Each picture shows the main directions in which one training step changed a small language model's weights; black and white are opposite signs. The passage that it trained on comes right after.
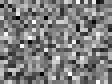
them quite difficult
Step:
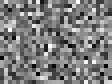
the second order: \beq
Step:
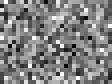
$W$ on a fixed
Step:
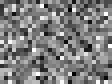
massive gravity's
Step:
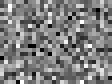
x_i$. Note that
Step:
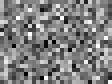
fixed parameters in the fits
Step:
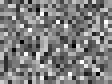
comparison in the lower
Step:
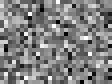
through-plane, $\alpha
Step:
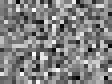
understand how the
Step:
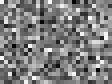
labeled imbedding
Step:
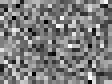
and final reports)
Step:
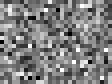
careful version of the
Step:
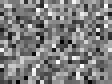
Yet, a consistent
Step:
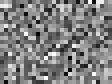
the system, we prefer
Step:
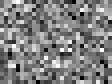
In Section 2, we
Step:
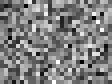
for helpful comments
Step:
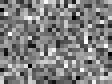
$\cP$ is a
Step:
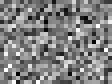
no need for a specialized
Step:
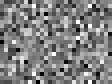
line frequency range, are
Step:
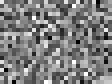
the modal share of
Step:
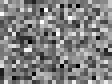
} \end{table*}
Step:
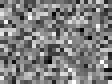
integrated quantum networks.
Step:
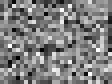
if \ }p\in
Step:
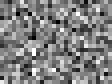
is essentially the same
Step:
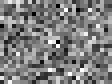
operation within a group of
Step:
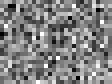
build a stack we
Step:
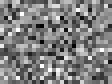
are modelled with {\sc
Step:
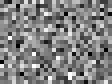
their decision-making,
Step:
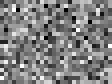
make this chapter
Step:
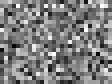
different final designs due to
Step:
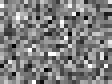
ground state} type including
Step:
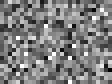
of various machine
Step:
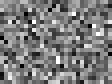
0$ we denote this
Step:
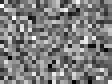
mediates positively
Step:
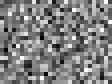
has the advantage
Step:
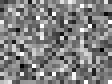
Statistical Inference
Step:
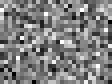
follows: Section 1 gives
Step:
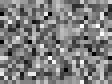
36 months GA
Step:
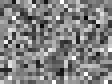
for every $t\in
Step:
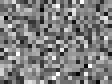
that $B$ factors on
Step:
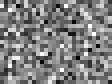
field and $X\subset
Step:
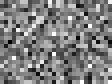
Climate activism,
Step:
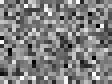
prime labeling
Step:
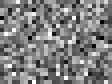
unit price charged
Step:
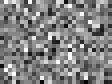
time we only present results for
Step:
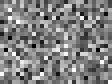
have been acquired.
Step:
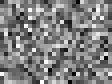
compounds. They can
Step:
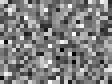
specific procedures of
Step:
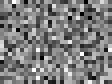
Algorithm 2: Proposed
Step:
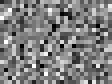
1 and excludes the
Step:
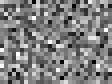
this further restricts on
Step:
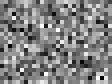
providing an archive of
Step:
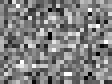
\section{Main results}
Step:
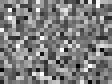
thermal stresses at
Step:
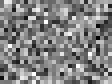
optimization seeks to identify
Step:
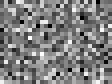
disorder, and more
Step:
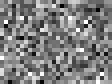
various arylamines
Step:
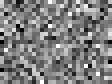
customer located
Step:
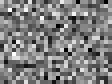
and optimizes it in real
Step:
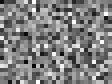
5}. We introduce on
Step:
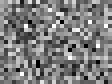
actively involved in
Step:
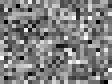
Franz J.M.,
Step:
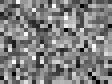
amino acid sequence
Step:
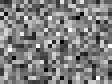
problems such as brain
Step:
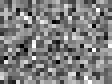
is consistent with this
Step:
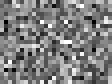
ND Ace 2.1
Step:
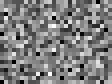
all RL AGN but
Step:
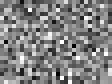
planet formation, as
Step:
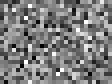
to the defence planning
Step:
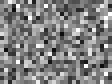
study, the effect of
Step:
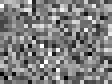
they are valid in our
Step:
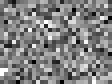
dealing with is a
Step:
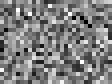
is still smaller,
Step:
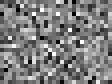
also added to an increase
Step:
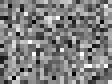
and Loschmidt
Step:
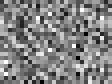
been synthesised
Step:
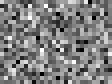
Comparison of two different
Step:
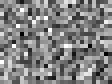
Gaussian distribution}
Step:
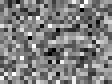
Natural Sciences and
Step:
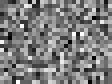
flow, all of them
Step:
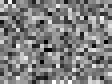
m elevation the weed
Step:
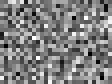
parameter sharing in the
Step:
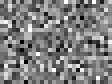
in Kuwait
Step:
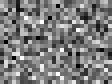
be applied. These
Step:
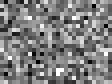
$X$, with respect to a
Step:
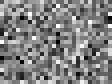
Denmark) were coated
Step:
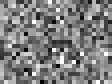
s, so each EEG
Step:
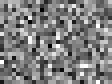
to its low power consumption
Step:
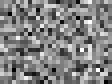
seuls symboles
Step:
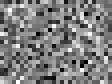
in a collection of
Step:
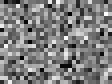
A and Oulne M
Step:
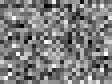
grows, making it
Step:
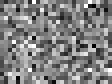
this algorithm is highly
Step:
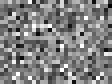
ingredient for the
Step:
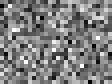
p\hat{\alpha} =
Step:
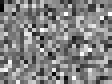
our code was significantly
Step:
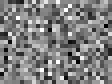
for the Milne metric.
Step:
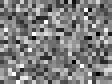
kinematic components allow us
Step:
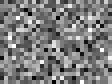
for by models either
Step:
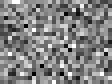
Initialization */ 12
